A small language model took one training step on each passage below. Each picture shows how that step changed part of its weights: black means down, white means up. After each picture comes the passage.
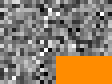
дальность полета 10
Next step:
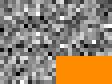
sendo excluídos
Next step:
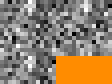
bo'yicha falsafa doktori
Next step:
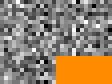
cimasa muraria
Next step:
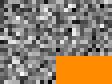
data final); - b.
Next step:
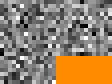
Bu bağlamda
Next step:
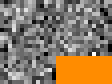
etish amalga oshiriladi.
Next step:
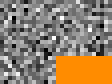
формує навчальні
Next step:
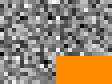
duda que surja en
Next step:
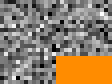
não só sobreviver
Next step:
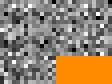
želim bolje
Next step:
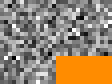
yang telah kami
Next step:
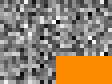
saúde na gestão das interações
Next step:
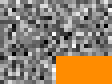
dengan Kecamatan
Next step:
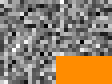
при пластике по
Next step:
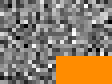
- “Bence aile
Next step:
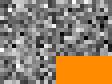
Foram realizadas análise de
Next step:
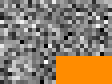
depresión, estrategias
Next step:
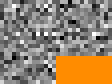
nici familia în care
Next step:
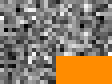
maqolada bolalar maktabda
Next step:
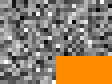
não está ainda na disponibilidade
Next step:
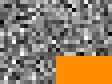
bo'lib jang
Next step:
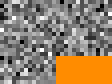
de arte. Principal
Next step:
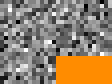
e crescer. No
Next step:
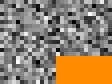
markaziy nerv
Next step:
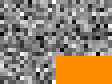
à liberdade, à
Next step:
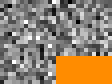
Review & Editing;
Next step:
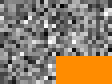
account*), y por lo
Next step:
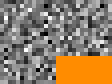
та насильству за
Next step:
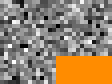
e (c) impactos
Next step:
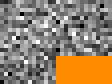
showed higher
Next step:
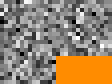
sin protección Acetato
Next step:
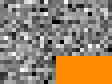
uma previsão da
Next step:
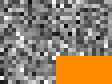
agentes educacionais,
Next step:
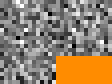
previous publication
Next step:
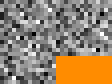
этиш, партия
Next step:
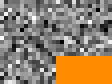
n burchak uchun
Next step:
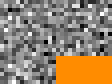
olami bilan munosabatga
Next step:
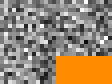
va tilning jamiyatdagi
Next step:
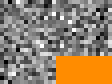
бизнеса и
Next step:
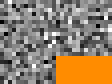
são da responsabilidade dos
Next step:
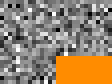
- Batis, G.,
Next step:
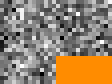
professional culture.
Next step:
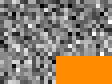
Safin M.
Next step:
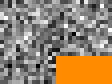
te worden. Ook voor
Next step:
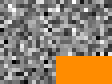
not significant toward
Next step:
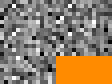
aprendizajes, para muestra
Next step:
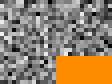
berdiri sendiri
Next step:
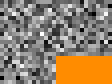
the tetralogy
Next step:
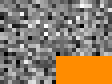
sí, pero sí mayor que
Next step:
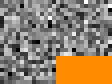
netto für den
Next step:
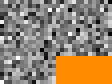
& Khakimov,
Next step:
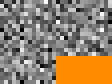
guérison ou
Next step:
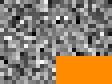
es dann doch
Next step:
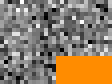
kuchaytirish funksiyalarini
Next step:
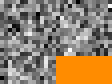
talab qiladi. Vizual
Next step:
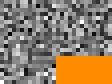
Narración lectura
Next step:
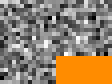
kelamiz. Bu holda
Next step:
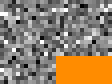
сочетало бы в
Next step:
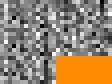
Такий підхід
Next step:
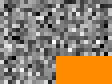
але є одним із
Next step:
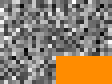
самой школы и
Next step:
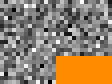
saat ini sedang
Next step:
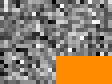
entre os alunos. Esse
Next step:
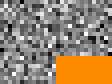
the national spirit through
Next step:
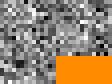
faol To'qima
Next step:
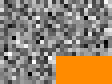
Oleh karena itu,
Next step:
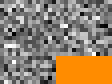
various types
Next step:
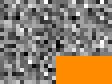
dan maysir.
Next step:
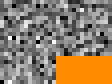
A Associação tem
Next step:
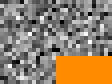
aks etadi. Ushbu
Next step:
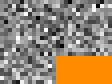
qualité. Enfin,
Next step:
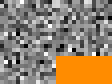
lo consideramos necesario, pues
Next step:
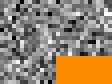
normal holat ekani
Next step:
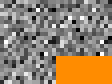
EDUCAÇÃO E
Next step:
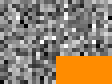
de çoğu
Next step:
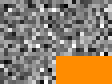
Стернин). В
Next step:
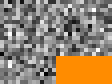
o Braille possui
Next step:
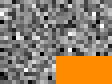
mercados financeiros
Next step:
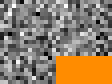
формування концепції
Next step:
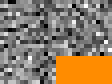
va mashinalarning bosh
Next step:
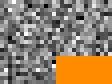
educação ambiental (EA)
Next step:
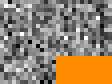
hammaga namoyish
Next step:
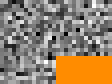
de commerce (moins
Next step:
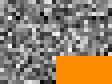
demonstraram mudanças
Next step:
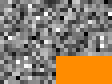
é algo fácil
